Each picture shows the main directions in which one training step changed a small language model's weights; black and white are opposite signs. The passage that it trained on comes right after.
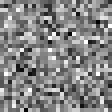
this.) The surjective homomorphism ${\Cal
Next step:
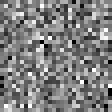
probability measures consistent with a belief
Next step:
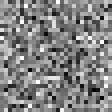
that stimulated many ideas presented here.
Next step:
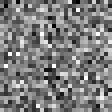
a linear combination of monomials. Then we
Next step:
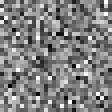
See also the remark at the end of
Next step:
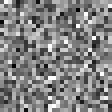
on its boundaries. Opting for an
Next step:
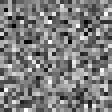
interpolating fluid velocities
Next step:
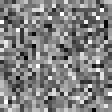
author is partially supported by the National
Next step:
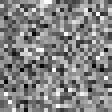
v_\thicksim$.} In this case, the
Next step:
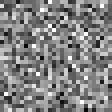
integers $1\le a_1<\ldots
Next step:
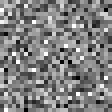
above shows that, $$0 \preceq
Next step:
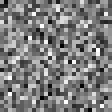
\label{eq:theta1} \\
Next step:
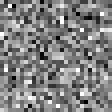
\in L(\HH).$$ Conversely,
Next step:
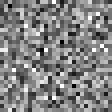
in {\bf Theorem \ref{theo52}}
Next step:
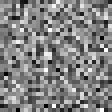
each variable $X$ and $Y$ and
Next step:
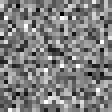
= -\vphi$ (there are no other
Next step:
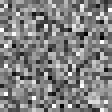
other mathematicians for
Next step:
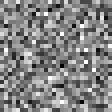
\infty$ when $u\to
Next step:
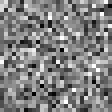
$b_\alpha$ to $B'$ such
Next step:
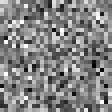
us to write a new procedure in the
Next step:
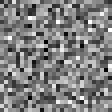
be bounded above by $1$. Choose
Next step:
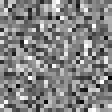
H} (E) $ which consists of all
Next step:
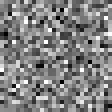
tori $T$ and $T'$. We
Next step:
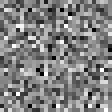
consider assortment optimization problems when
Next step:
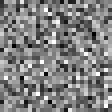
can solve the original PDE for
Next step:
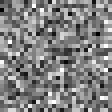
gradient flow, dynamic JKO
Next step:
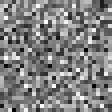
steps. To address this
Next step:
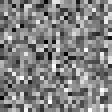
defined in Theorem~\ref{mf_thm}
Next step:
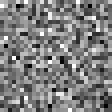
$G$ is amenable. \item
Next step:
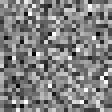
and take $a_r=1$. We
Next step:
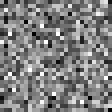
\mathbb{R}^2$ with
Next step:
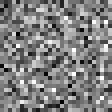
a point $p$ (and possibly with
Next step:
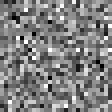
the cup diagram which is obtained by
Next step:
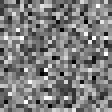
or equal to $l$. This amounts
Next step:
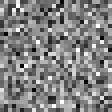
\end{table} Note that the proposed estimate
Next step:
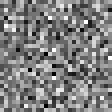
delay model. \newblock In:
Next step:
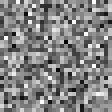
and bounded independently of physical parameters,
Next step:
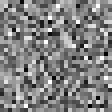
$X$ is not ruled by
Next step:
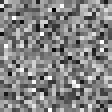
fixed component. $|-K_X|$ has
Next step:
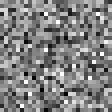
control shallow tunnel shape are
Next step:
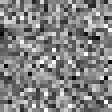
of subjects; the $z$-axis
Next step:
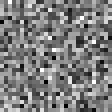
delicate summations in which we always fix
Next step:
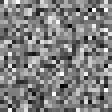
A semigroup method for high dimensional elliptic
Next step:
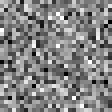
$e=0$ case of the last equation
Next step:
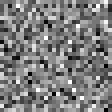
of spherical harmonics' energy.
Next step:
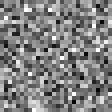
there is no $2$-term zero-sum
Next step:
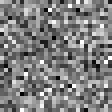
there exists $C_\epsilon>0$ such
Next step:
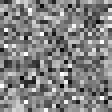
3. If $v=mw$, then
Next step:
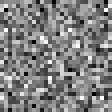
compact set $K \subset \Omega$ there
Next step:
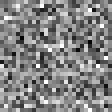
WENO-JS local solver
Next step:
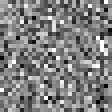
that an integral dominant weight $\Lambda$ can
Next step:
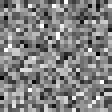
\bibitem{BPO} {\sc
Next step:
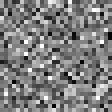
Riemann surfaces $R$ with complete hyperbolic
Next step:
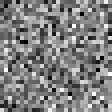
a combination of the aB figure
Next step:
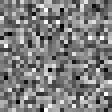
whose images commute, and which for the
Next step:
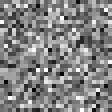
follows. For any $i$ and word
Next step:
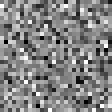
Theorem~\ref{thm:main} leads to
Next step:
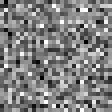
\medskip The remainder of this paper is
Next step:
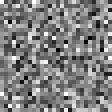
Bilevel Optimization via
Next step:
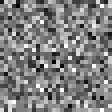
\\ Our global vector field $Z_0$
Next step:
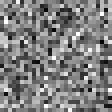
of the paper are as follows. Section
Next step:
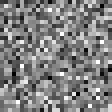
to the entrance of the port.
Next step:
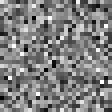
along a fiber $E_q$ is called
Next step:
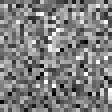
one featuring with a much lower numerical
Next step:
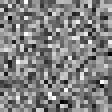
that {\em generic}\footnote{In the
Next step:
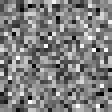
Volterra equation; optimal control;
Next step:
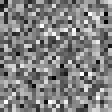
\end{align*} as $t \to
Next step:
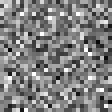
an irreducible complex affine variety of dimension
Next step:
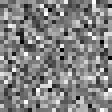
Let $M$ be a quasifinite
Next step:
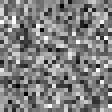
We decide to focus our analysis
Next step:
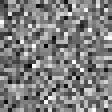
simpler than the earlier
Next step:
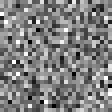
of point queue models with a finite
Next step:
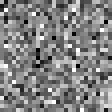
\ n\geq 0. \eqno
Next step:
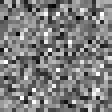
distance from $1/2+it$ to
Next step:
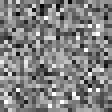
space, then $L \subseteq V$ is
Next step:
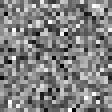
Recall that a \textit{transformation
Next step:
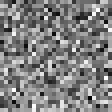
basis of $\C^n$. By
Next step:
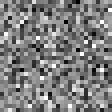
complexity (as opposed to evaluation
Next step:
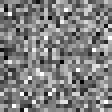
of imaging systems, since most optical
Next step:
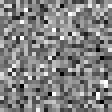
prove a corresponding upper bound for even convex cycles
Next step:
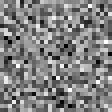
is a bounded domain. We assume that the function
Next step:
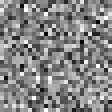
both faces and therefore they have both
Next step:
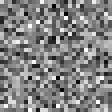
overview of murmurations from both
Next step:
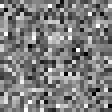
\right\}$ be the effective domain of the
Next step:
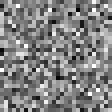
= \delta_{n,m}$, where
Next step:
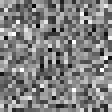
and $\lambda$. Any other term in the
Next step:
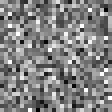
provided based on the sampling points for the
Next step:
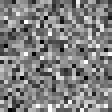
is discussed in the context of inverting
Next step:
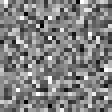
$f:X\to Y$ is locally
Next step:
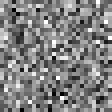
equation on a compact qc manifold provided certain
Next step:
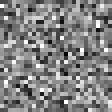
in the sequel was used and improved
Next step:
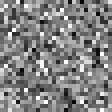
$\mathcal L^{4}$ are not trivial but
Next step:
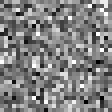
Hill, P. Kobak,
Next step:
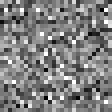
we consider area, the two factors
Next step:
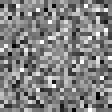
steepest descent method is used
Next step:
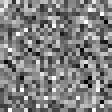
a non-characteristic point): there exist
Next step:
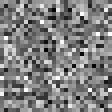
two directions of the torus. Again,
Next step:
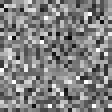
real positive singularity $\gamma_{\sigma}$. We
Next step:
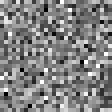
of ways. The limit of the left hand
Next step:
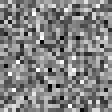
smallest $j\in
